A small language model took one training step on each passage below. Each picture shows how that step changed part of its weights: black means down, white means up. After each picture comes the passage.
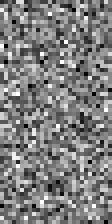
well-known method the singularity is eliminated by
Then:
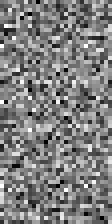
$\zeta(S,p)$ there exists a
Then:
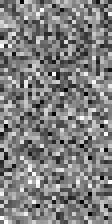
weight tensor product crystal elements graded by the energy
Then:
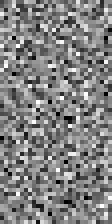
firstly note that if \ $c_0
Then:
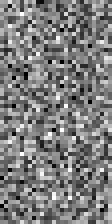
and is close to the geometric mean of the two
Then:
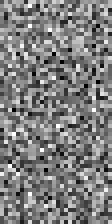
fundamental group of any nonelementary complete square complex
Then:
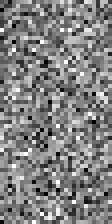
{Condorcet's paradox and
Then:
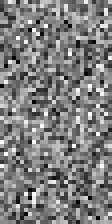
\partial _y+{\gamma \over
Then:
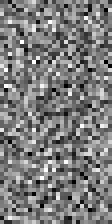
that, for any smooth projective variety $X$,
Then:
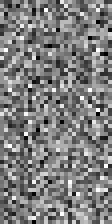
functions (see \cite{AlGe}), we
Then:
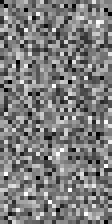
the mite's close association with a wide
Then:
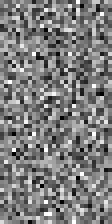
and $A$ its weakly complete commutative symmetric group
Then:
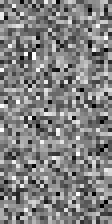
all \om{p_n}-numbers
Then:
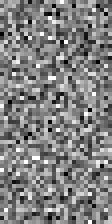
following relation holds:% \begin{equation*}
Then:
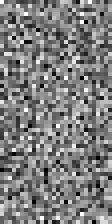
$N+1$ maxima in
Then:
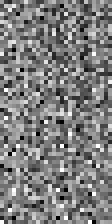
proved that for constraints in the form of expected
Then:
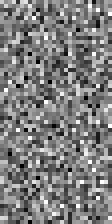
based on general topological arguments. We prefer,
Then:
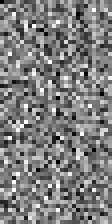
given that $ \mathcal{C} $ is
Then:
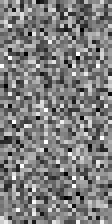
and retractions $r_i$ are defined
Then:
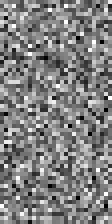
bracket polynomial and the associated self-linking invariant
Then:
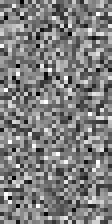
all contained in $B_1(0)$,
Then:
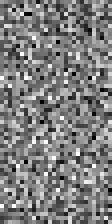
$j+1$. It follows that its contribution
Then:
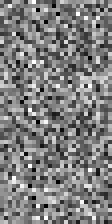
Solve the reduced order version of the
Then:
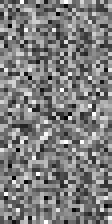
the functions $f$ holomorphic and univalent
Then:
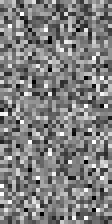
that rounding errors dominate the approximation
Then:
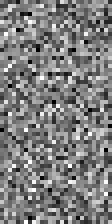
\ K \end{eqnarray} both holds.
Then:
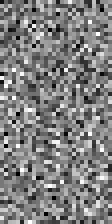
> 0 $ is sufficiently small. } \medskip
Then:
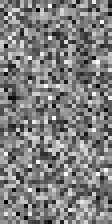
polynomial; Bessel function; Hermite
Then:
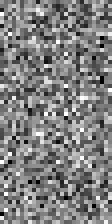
irreducible representation of $\mathfrak{h}$ corresponding to
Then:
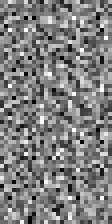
present article is to further build upon the ideas presented
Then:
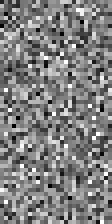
action (cf. \refpoint{smash}),
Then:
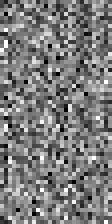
The input data are encoded using
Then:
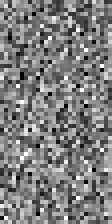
user reception and coverage. Note
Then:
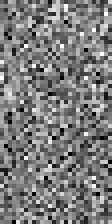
\subsection{Skew Hadamard difference
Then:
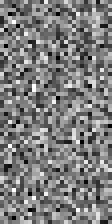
images of $l_1$ and
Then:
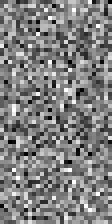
this case, the \emph{stable category}
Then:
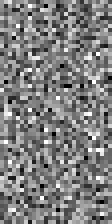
a certain property $\bf P$ in
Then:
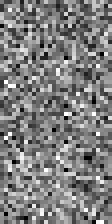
pseudoconvexity of $\partial\Omega$ at
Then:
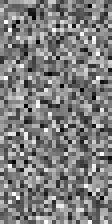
of PolyCD by introducing away steps (see
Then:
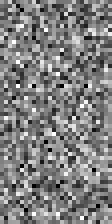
P.B., \textit{Representations
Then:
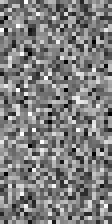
scenario, the absolute values of some off-diagonal
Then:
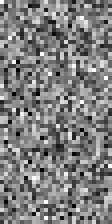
choice of a mollifier. Our goal
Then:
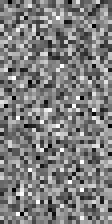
function inversion, differentiation, integration and solution of
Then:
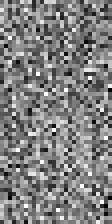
equation \eqref{eq:con1} to
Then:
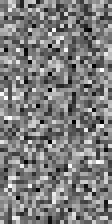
we start with the simple observation that for
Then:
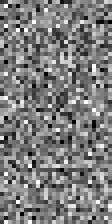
resulting volume form after the $\tau$-action.
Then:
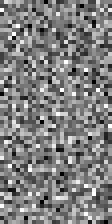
into one whose type is any permutation of
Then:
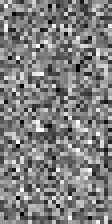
a case-by-case analysis to finish the
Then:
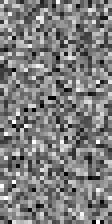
or $x \approx A_2 \approx
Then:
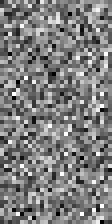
0$) and its contact and C-L
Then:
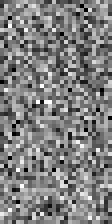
the present variant the total free energy is given
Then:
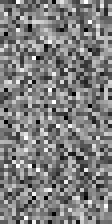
and its fluctuations. In this case the
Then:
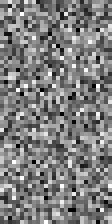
is here addressed, where $A$
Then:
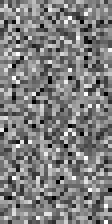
following proposition ensures many one-ended examples as
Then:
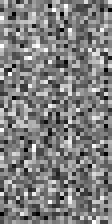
\end{equation} \noindent where $$
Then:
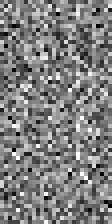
prime number $p$ and some integer
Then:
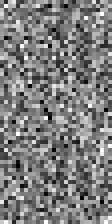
the actual criterion used. Other evaluation schemes
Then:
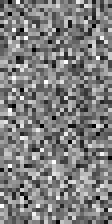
of triangles unlocks a lot of
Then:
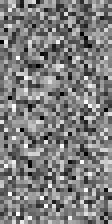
we always label the rows from top to bottom by
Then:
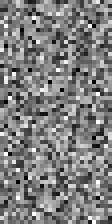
essential in both surfaces. The curve $\alpha$
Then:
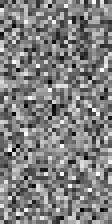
auxiliary estimates that will be needed throughout the proof.
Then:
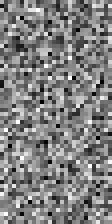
by Lemma \ref{Le00} and
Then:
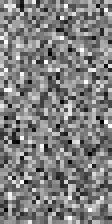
can estimate, as before, for $j
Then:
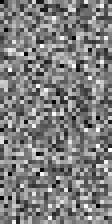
In this section, we first give a concentration
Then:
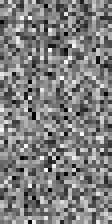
or walking to an accessible
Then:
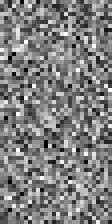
periodic branch points. We give necessary and sufficient algebraic
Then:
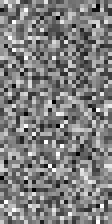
the residue theorem, the integral in the third
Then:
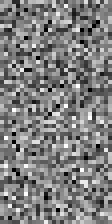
$G$ can be expressed as a word of
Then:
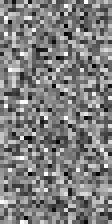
author discussed variable coefficient versions of these results; we
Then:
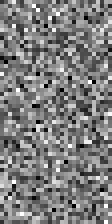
the same estimates}, \\ &\chi(x)=
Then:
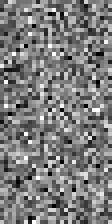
\emph{linprog} is about
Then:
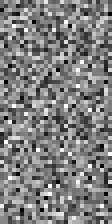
the level surface $\Sigma_{c_{0}}$,
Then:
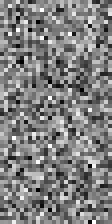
as a differential graded Lie subalgebra with trivial differential,
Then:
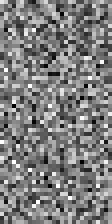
on this theme. This article is organized as
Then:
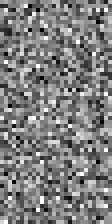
i\leq n$, particularly when $n$
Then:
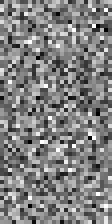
closed under extensions with elementary amenable quotient and
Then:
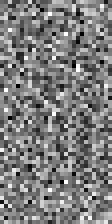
the plane. In addition, the following holds:
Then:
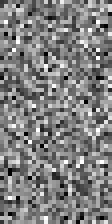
A_{PF}$ Proof (see Figure
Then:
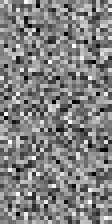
work provides, at best, limited evidence that
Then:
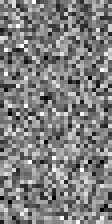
method that employs the Kalman formula,
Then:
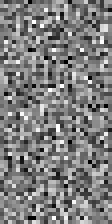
\ee \end{theorem} \remark Note
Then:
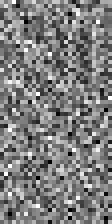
signal distributions that outperform both full and no
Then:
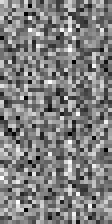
us, for the moment, just distinguish these two
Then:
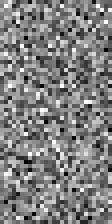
is at finite distance from the affine map
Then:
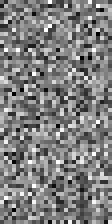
$(H_5)$ are fulfilled,
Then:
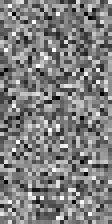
Brownian motion started at $x$. Then the
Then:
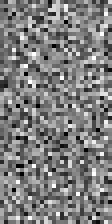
\subsection{Primitive Positive
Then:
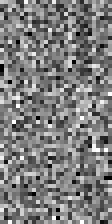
the map $f \mapsto f(1)$
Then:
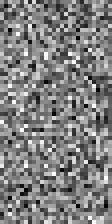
which causes the planetoid to eventually
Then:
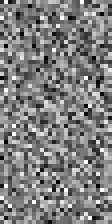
semi-Fredholm operator. In this
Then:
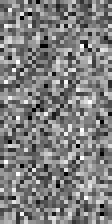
$\Omega = \mathcal{L}^{mn}
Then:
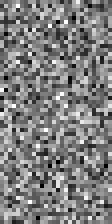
which do not arise as variations through harmonic maps
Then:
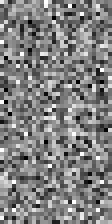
assume that $S_{0}(x)\ge
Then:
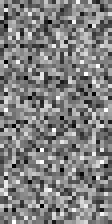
denote the Whitehead product map $\eta
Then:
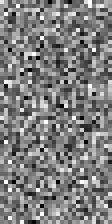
$\He$ l'homomorphisme de
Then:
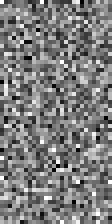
$N<\infty$ because the dependence of
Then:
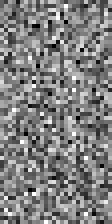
\setminus [1,\infty)\). Although
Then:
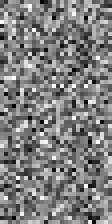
an inner product on the quotient space ${\rm
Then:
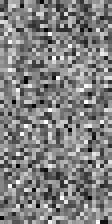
subintervals of $[a,b]$;
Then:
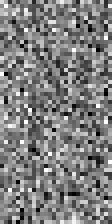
the part of $N\cup L$ which
